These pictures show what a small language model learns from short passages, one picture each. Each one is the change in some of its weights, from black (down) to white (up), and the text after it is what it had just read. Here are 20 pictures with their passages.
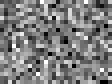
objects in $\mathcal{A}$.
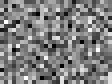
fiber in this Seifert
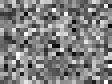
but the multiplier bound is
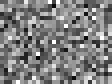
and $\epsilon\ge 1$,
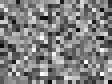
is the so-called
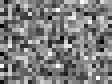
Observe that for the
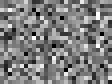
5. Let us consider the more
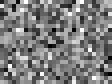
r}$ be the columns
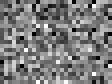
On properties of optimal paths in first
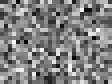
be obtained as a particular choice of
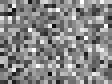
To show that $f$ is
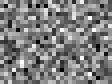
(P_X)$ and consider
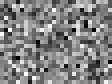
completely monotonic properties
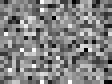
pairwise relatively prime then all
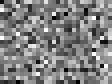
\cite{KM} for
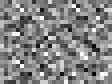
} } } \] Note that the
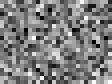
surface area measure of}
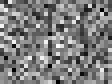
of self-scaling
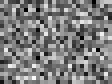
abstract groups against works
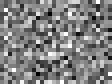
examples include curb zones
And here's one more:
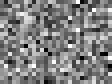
an open part of a minimal
